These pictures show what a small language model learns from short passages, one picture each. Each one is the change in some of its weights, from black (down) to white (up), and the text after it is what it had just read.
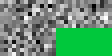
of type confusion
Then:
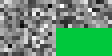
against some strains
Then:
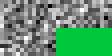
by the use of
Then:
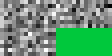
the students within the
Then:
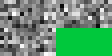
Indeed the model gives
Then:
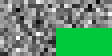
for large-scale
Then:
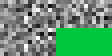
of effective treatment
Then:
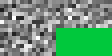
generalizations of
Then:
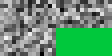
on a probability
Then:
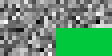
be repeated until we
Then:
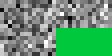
group eliminates
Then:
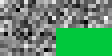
have differential operators of
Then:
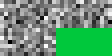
the beginning to the
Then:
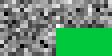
M = \dot
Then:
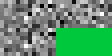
of ARV
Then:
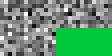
words in the
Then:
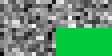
methods and software},
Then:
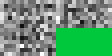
substantial influence.
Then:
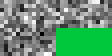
is given by
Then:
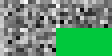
the latter species being
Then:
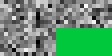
0$ for
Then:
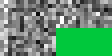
with 8K
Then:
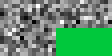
\qquad &
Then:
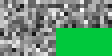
the amplitude of the
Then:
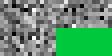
function ${\tilde
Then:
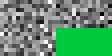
sense but stem
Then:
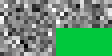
the proof.
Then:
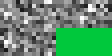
estimator of
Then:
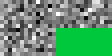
in voltage we used
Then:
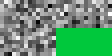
over the test
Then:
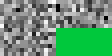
that shareholders are
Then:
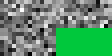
disagreed together
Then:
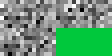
research was initiated
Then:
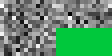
Roy to
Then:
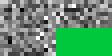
law. The analysis
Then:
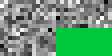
experiments were carried out
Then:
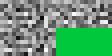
it continues being
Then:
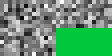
were derived, and
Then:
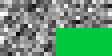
operated over the
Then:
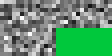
We define a
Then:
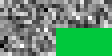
these four parameters are
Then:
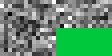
Hall conditions,
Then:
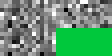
dried at 60
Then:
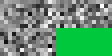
orbital or
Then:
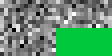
to similar construction problems
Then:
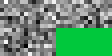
extend this result to
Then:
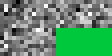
is, given
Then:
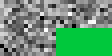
a sample composed
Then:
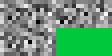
productivity level of
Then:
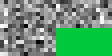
a 10 cm scale
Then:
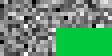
need not follow that
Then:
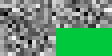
parameters (b =
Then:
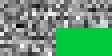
consumers should be
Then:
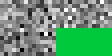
compatible energy and
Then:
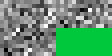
orbit caused by a
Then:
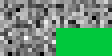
its nature of the
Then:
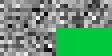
ear aspects was
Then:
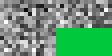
representable functions is
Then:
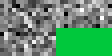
state, the kernel
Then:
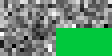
the international
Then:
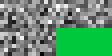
specimens at
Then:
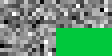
At this stage we
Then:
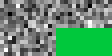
resilience in
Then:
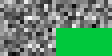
& Line
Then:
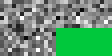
partially commutative group given
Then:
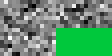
symbol. Let
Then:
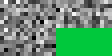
both slightly better than
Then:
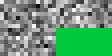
solutions, gaps
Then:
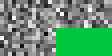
quantum key distribution
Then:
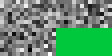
basic geometrical
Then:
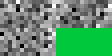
(referred as
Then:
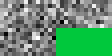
the duals of
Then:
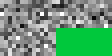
mainly lose energy
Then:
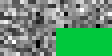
this search the
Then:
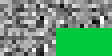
it is becoming
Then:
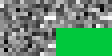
Service Center of
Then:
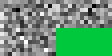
or warm
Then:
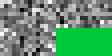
framework of RMC
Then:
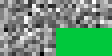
of a large number
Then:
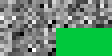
de ces
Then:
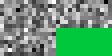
that all matter is
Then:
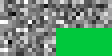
stabilize the
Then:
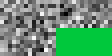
better than their
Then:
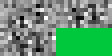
mode volume for
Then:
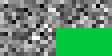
priority of
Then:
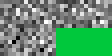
other hand, if
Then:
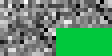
the free abelian category
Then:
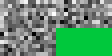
the drive
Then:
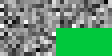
E'$ decomposes
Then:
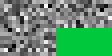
measure and evaluate,
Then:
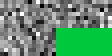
high-quality and
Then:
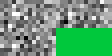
dramatic gains
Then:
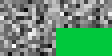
procedure combines the
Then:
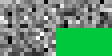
exchangeable. The
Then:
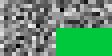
code (formation probability
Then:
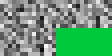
it is possible to
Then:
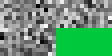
features which are present
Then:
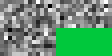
in infrastructure, information
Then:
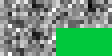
standard medication or
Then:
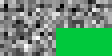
Containment of
